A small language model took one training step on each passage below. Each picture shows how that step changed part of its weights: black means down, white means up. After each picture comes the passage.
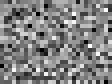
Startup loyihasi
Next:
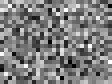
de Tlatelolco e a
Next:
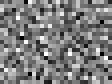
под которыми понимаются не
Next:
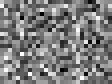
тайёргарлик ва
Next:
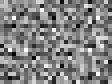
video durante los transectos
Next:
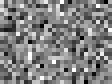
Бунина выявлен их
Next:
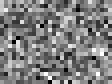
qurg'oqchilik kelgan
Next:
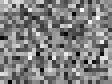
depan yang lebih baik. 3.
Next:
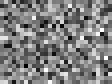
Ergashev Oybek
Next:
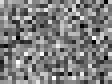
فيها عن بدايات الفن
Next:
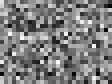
qo'yidagilar amalga
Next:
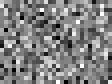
такими фактами как:
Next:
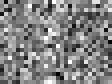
que se condensan en la
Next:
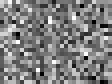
uchun sirt qatlamda
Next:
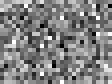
du saumon sous vide,
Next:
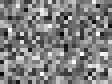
aceasta se vor folosi
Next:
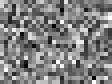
alguns de ²³
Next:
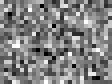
el Estado de Chile, construir
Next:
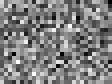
edición de 1997 del diván
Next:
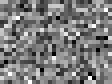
koje istražuju.
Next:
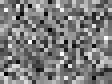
e obteve 72
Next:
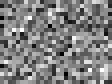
consumul de droguri
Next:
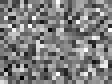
пацієнтки потенціують
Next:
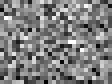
Ayollar lug‘atining
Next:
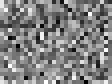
shakllantirilishi shart.
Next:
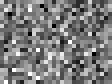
el caso del eje ideológico de
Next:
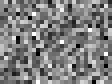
ishq. 1. Avom
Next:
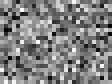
fizika) bo`yicha
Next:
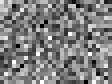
psixologiya. 2023. T.
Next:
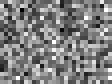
[3] Пирковский
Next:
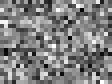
Tim Cresswell),
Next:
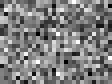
store». ⁴
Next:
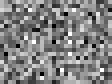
trade and logistics. This
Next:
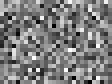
a turisztikai
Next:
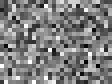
de dinheiro pago ao
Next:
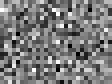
in teaching and teacher professional
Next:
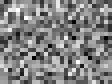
jihatdan esa Aristofanga
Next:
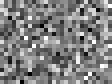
Мақолларда ҳар
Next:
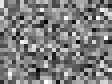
шакллари ва моделларини**,
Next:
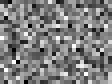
„Moldova Europeană
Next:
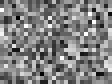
turmush kechirishga
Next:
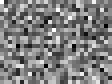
ассимиляции различных
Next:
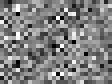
att samtliga
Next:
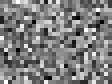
олган. Дostonда
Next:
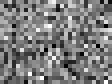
tortib, undan qanday
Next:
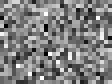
[17]. No presente estudo, os
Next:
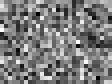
no se caracteriza por ser un país
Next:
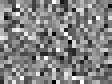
sleeping compartment
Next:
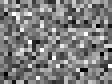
qo'shma gradientlar
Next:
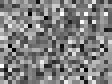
üstündeki bir çok
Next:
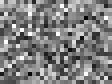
untuk meng-cut off
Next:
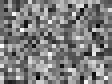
yang sesuai. Berdasarkan
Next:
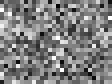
dayalı olmakla
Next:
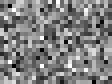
ularni ishlab chiqarish texnologiyasi.
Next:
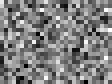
драматургів у
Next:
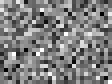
до води, наявність
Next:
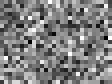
tarixiy ildizlari. –
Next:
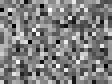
holatlarini yumshatishga
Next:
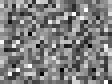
forma presencial com a assistência
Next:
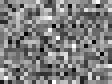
que podrían agravar y
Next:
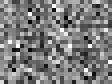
arab yozuvida
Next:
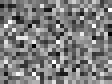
no APGAR no 1º
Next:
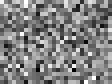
OPUS Uluslararası
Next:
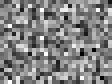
lapas baik dari dokter
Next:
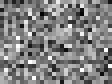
del amparo de Nuestra
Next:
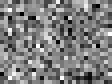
È inoltre possibile
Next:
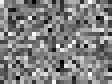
кесиб ўтгани
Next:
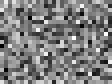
literature review, of a
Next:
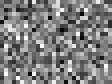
epitheoresis* vol.
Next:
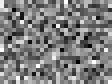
розвідок біля
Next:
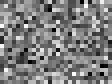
tal. A los jugos
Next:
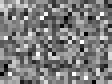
and women's literature.
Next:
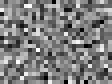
в производственных процессах и
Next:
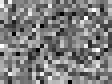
yangi pedagogik tajriba, yangi pedagogik
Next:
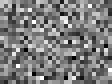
cada una con sus particularidades,
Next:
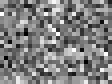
корреляцию с действиями
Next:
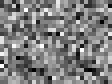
річкових регулярних
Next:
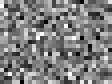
усіх дисциплін та
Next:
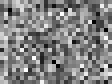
serpyllum in
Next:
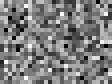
educación superior se deberán
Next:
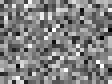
PRSV, ya que el
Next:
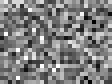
de equipamiento político del
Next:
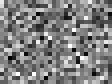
эса уларни натурал
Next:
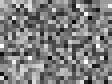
da dignidade da pessoa
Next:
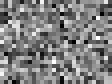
okuma boyutunda
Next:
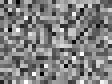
yang berisi tentang rangkaian
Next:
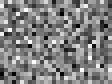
соблюдается условие
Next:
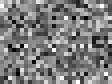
qilmoqda. Hozirgi
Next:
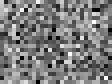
lozim. Keyingi
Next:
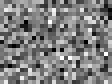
la cobertura de
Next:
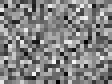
Umarov Ramziddin
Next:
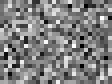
Università degli Studi di
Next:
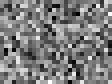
vegetable raw materials
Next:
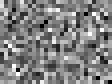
набуває особливого значення, як
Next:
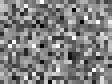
obrigados em adaptar a
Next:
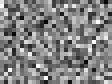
у них інтенсивно
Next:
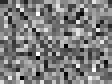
population. L'article 56
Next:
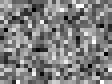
Chimene Kuhn
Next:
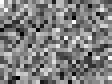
rivojlantiradi. XULOSA
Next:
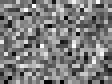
bone manifestations in
